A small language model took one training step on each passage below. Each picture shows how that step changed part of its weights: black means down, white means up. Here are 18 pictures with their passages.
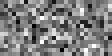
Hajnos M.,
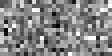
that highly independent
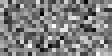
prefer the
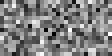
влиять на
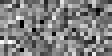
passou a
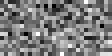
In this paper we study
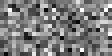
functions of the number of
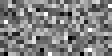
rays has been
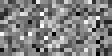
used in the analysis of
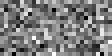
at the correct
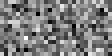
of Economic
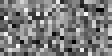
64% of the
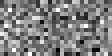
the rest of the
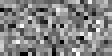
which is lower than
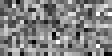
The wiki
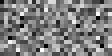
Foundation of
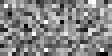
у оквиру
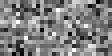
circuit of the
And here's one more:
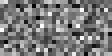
figura 17 :
